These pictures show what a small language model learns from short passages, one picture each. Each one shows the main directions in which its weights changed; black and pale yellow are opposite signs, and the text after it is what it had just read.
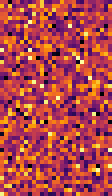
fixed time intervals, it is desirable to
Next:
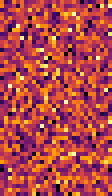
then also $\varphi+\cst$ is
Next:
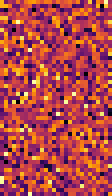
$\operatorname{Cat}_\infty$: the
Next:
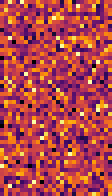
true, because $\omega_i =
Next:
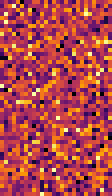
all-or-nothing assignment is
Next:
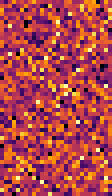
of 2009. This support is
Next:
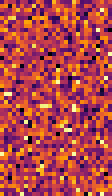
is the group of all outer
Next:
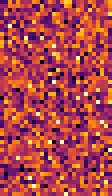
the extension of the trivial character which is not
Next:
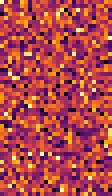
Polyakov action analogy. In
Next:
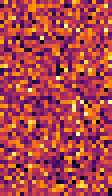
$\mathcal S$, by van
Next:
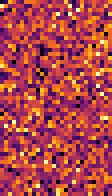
all the constructions and reasonings of the previous
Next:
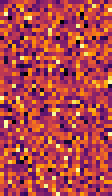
to $\Xia^k$, on which
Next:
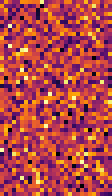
between $v$ and $w$ in
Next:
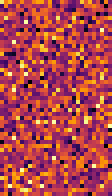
\(\displaystyle (\prod_{1\leq
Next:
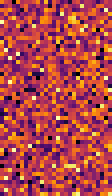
were acquired and preprocessed
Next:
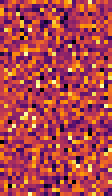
$\Phi$ of a splitting sequence
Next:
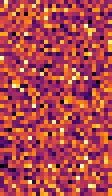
a Cartesian basis, substituting the
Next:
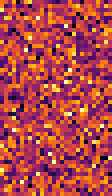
In this paper, by employing
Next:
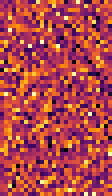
are taking account the multiplicity in the decomposition)
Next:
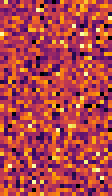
Another generating function that will occur often is
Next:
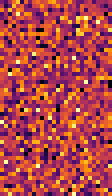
|u(s)|\right)$, for all
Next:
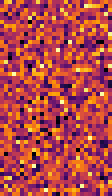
B_{2}$ is the inclusion
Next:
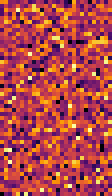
$\phi$ is the generator of
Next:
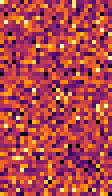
for any $i$ we have
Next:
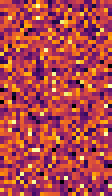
$ turns out to be a Banach space if
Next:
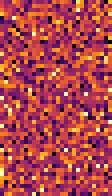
equivalent formulations and applications.} Nonlinear
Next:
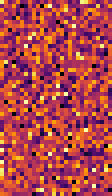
linear terms (which one can alsways
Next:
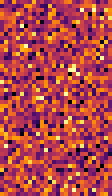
set of spanning trees of $G$.
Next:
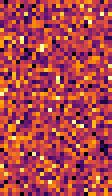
a formula expressing ``mixed''
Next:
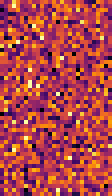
algorithm, and constitute the second part of
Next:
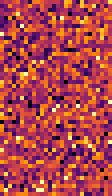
precompact group $G$ the space
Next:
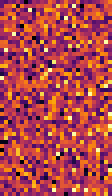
reproduce \dbar-closed
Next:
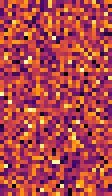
decomposition to reduce the dimensionality. We couple
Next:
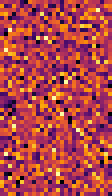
= \begin{cases} 0 &
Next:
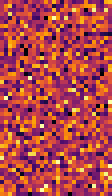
eigenfunctions $\Psi_{m,1}$
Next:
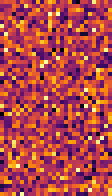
{\em 49th AIAA
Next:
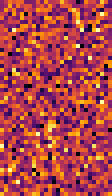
Science and Numerical Simulation},
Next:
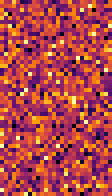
black ones indicate periodic small windows.
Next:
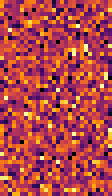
therein. However, for the Dirac equation
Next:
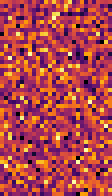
standard Borel space $X$, then there is
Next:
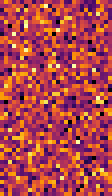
of $X$, with the universal property:
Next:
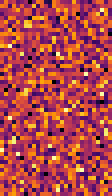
is very simple and natural, we expect that
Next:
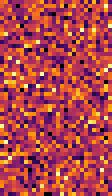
\subheading{1. Introduction} Let
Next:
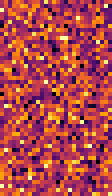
on both the Wieferich search
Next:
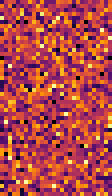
\rceil$, which is good enough to use
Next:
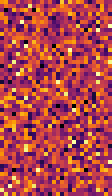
essential blue paths does not grow) or when
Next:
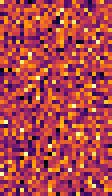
$l$ and $L $ are appropriate
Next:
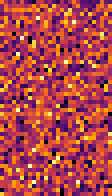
$k$ large enough. Write
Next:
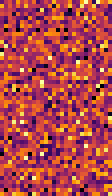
non-empty $A\subset
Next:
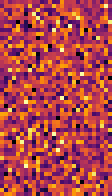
distingue deux cas pour la
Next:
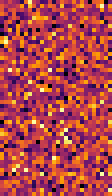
uses $\mathcal{D}_\alpha$ as
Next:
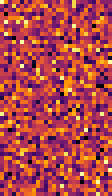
for all $i$, we let $X
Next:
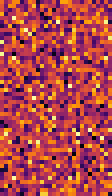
Now assume for simplicity that $X$ is
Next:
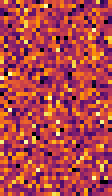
of a function can be traded for
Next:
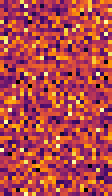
time of the latest lineage in
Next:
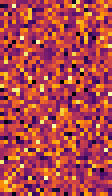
above-mentioned methods entails the solution
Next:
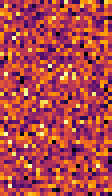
equivalent to $G$ being essentially principal
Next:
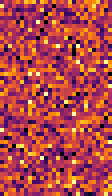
$n \geq 6$ by
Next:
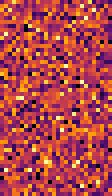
as a result of the first bullet
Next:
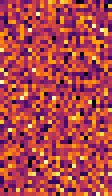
Kraines, Massey higher
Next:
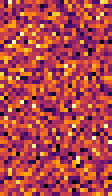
a\otimes b\cdot g$ for
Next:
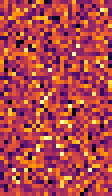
is a positive constant depending only on
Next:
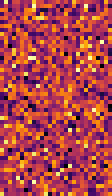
and $Q(\widetilde S,\widetilde
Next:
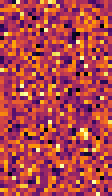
By Step 2 and Step 3 we have
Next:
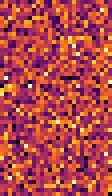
is connected to either $u$ or
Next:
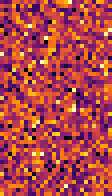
In the next section $\S\,2$,
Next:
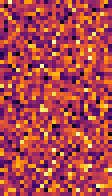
the \vk lemma. $\Box$
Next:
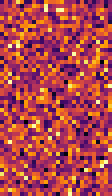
on the real line. A basic proof shows
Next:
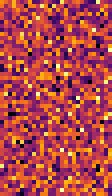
support of $f_2$, and
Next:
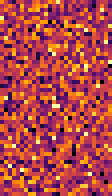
simplex in the simplicial complex obtained from
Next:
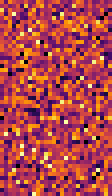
preserve the energy and angular momentum to
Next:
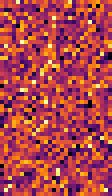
call the figure $o(P)$ the
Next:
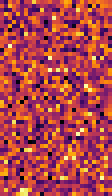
the construction of $D$, the same cycle
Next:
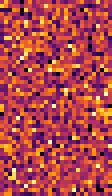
of Theorem~\ref{t:
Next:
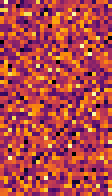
1 .$$ \end{definition} Every
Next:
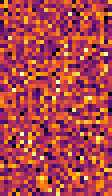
state-space description of fractional order control systems
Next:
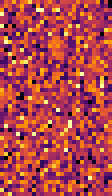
over $L^\infty(X)$. We
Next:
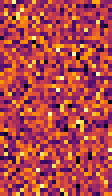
z^kL\}$ has, in the
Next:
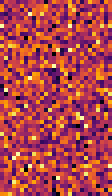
vector fields with tensor coefficients}, Funct.
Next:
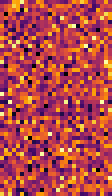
product of $\mathrm{E}^4$
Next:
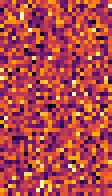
and collision avoidance strategies would need
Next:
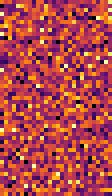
\end{subequations} We
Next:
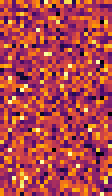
case $I$ is not presented\fn
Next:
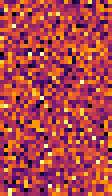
$\cL\fg_Q$ generated
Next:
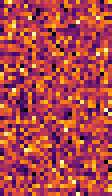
except at $\alpha^i$
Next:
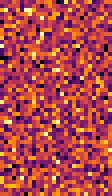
\section{Proof of the Main
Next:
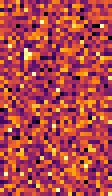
to prove the following crucial result.
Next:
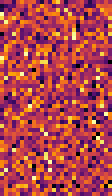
for.\\ The search was automatised
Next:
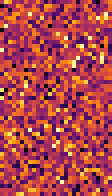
\begin{align*} \bigl|
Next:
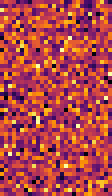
$S$ be a constant simplicial ring and
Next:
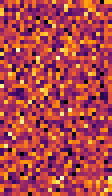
$f:=\pi\circ L$ is
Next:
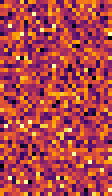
with the horizontal differential $d_H$
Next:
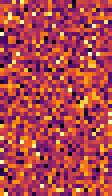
1 follows. \medskip \noindent {\bf
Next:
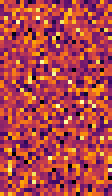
$b\neq d$ then
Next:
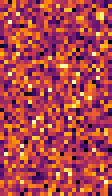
on the Eguchi-Hanson
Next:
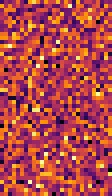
(for some constant $c\neq
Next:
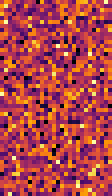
for Casimir algebras.
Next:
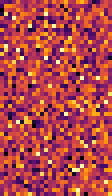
$Q$. In this manner we obtain a
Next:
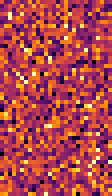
proved that every Salem number is the
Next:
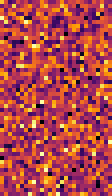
when we want to have an embedding $\ag
